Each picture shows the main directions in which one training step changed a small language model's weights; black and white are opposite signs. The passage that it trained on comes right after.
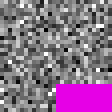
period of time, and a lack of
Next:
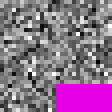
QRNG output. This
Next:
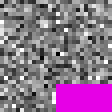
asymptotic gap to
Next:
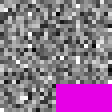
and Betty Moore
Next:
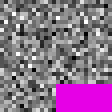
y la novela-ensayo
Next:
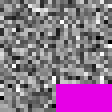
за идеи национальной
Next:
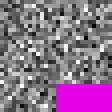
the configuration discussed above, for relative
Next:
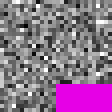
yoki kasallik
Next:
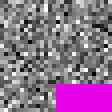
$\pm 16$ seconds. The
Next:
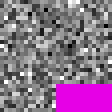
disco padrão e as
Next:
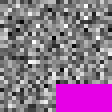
changes, such as lumbar
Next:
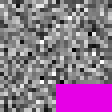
et le hasard,} E.
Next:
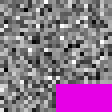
in some cases, the values have been
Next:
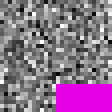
assume that the current density is constant over
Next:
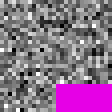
boshqa xalqaro
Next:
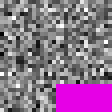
all 30 curves. Lower panel:
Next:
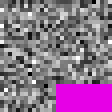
orbit fit is negligible compared to
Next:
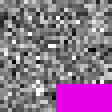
для исследования сил резания
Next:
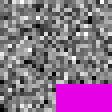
variation of $H$, to leading
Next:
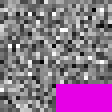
and Emerging Technologies
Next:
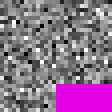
justiça, é confiada
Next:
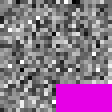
natural emergency, we are only
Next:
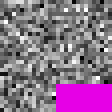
information can be obtained from Academic
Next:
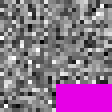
happen when privacy
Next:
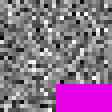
order $q$ parametrized by
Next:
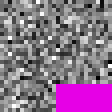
separations $\Delta r = 50$,
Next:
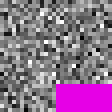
П. Жане,
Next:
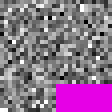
motion. Therefore, in order to
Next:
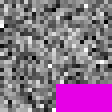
that the solution indeed satisfies
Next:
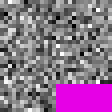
de Jong \email
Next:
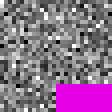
Red Giant Branch
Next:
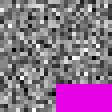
give rise to relatively similar
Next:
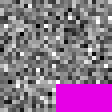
pulse energy, the fiber is
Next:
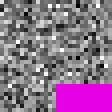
of oral antibiotic
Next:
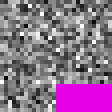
asosiy xulosalarga
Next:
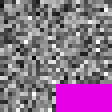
\\ \br \end{tabular}
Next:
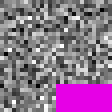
of this disease is poorly
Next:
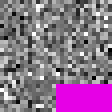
R. Schrieffer, and
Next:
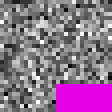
paper is organized as follows. In
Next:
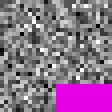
puis à l'Europe de
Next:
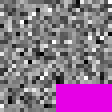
attribute this behavior to the
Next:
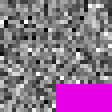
$ and try to find the regions of
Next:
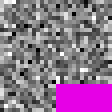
e jovens têm o
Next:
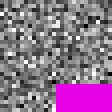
a straightforward way. For
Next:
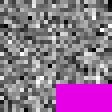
neutrino masses, mixing
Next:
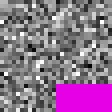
The Wronskian%
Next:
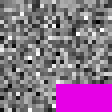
мерах относительно
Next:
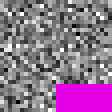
will capture all correlations and yield
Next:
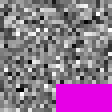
shows the phase diagram in the $\beta
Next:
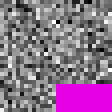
estudios Cuadro II
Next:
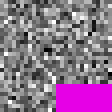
inobatga olingan
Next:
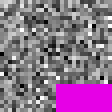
glass test tubes. Each
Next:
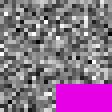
in the digital domain which requires that
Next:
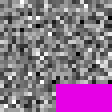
frequency dependence of the elastic contribution crosses
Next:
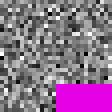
been improved by utilizing new algorithms
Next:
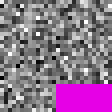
jauh dari 0, dan dalam hal
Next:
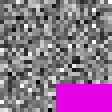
доходу, якщо
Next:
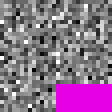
meses 21 años 3
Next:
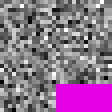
& Decision tree classifier
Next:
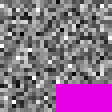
analytically; thus, we need to
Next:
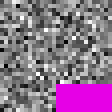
incelenmesiyle elde
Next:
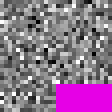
terbaca oleh TB
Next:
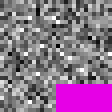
learning and deep learning based
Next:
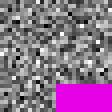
hankkeen taustalla
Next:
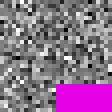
tot aanvullende
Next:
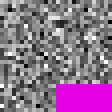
exposição às novas
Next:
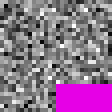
is shown in the example figure
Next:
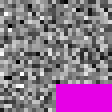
We also consider as the matter contents
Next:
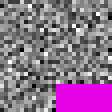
${\bf{x}}$ and the power
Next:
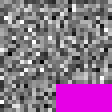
have the $D$-estimator
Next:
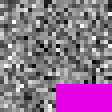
Bristol, PA,
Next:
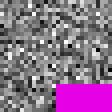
we confirm that the qualitative
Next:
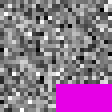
FOPT and therefore the naive
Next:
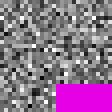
las transformaciones de una sociedad
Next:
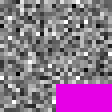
relevância dogmática
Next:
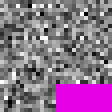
formula for the transition rates
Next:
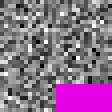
in the manifestos of
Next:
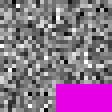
de las vivencias y
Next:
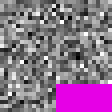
following notations: \beq
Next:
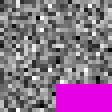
P_i$ Variable 2
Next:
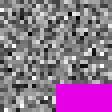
ой ва қуёш деб
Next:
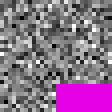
Points (lines) represent
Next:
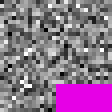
physics picture. At the same
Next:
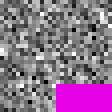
в организациях
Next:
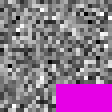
expliquent ensemble
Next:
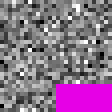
проекта ФСБУ
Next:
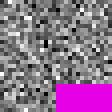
ditam as diretrizes
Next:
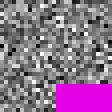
“las alianzas culturales
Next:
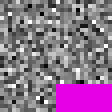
(light-green region),
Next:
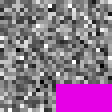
etish, ta'lim
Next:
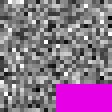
nomidagi Toshkent
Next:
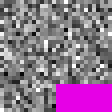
o acidente em que um
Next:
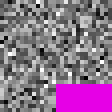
o som de [x] sendo
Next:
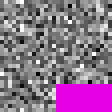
spontaneous generation of action
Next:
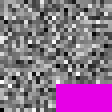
сўз бўлиб,
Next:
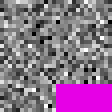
collected evidence is discussed, along
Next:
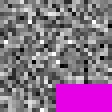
e a gestão territorial
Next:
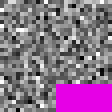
enxergar uma distinção
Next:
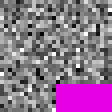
kuchaytirishga intilishi
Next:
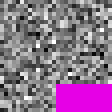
типов игр: -
